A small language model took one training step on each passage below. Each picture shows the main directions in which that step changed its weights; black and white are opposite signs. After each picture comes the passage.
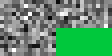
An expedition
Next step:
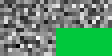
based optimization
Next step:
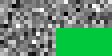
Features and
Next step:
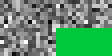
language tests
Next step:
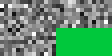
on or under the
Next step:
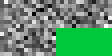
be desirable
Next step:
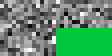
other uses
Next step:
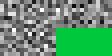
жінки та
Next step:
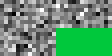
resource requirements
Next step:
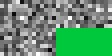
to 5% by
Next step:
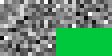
rate less than 30
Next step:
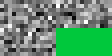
for improved
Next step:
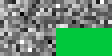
specific structure of
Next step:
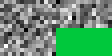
new sites from
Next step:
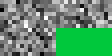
están generando
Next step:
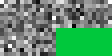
National Research Data
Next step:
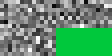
the next question
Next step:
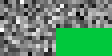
of any indications
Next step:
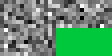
haqida bir
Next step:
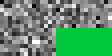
we learned
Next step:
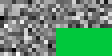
during crises.
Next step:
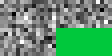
duration of
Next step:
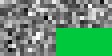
results reveal that the
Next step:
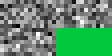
son cuatro
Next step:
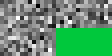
Control and
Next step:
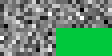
orqali jamiyat
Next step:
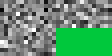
quality of knowledge and
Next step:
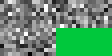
may be less relevant
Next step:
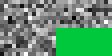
Federal de
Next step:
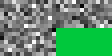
nossa análise
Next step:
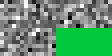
and atomic
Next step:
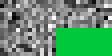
oxidation in
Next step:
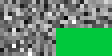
shaxs o'z
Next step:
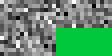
del conocimiento
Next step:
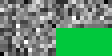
Dat dit
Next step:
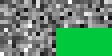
a day for
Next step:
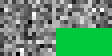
vie di
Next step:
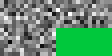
reason about global
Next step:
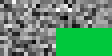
is based on,
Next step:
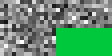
the female
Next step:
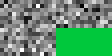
a balance between
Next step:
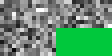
Salle y
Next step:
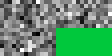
cui essi
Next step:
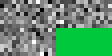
the integrity of
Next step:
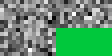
approximation data
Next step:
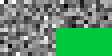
A en tanto
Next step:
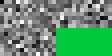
lo interesante
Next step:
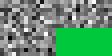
learning outcomes
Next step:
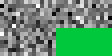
to grades and
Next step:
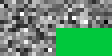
operating and
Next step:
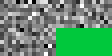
equidade e
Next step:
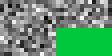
unique traits
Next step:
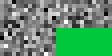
для малих
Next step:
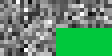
posed by the
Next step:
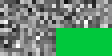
the detection of
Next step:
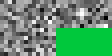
procedure versus
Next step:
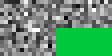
At the third
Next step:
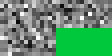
of the system,
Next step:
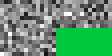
a PFO
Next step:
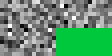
with an associated flow
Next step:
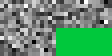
of India,
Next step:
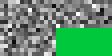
the observation that
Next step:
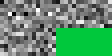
As plantas
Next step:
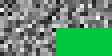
I agree.
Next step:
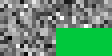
of the company
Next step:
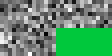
de un suelo
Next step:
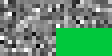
1 deste
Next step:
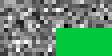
technique for
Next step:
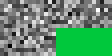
were urban
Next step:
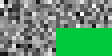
best in
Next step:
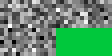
with the aim of
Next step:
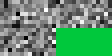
se inscribe
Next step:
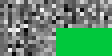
professor at the
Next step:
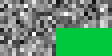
of allowed
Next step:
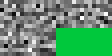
— PM
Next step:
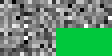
que ofrecen
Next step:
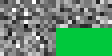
several villages
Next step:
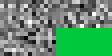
processo de
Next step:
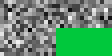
accurate movement
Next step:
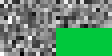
falling from
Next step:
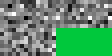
be completely
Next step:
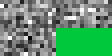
defending against
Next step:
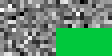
isto, o
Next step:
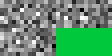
GIS tools,
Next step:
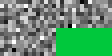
based on the
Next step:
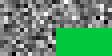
will be required for
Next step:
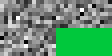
та послуги
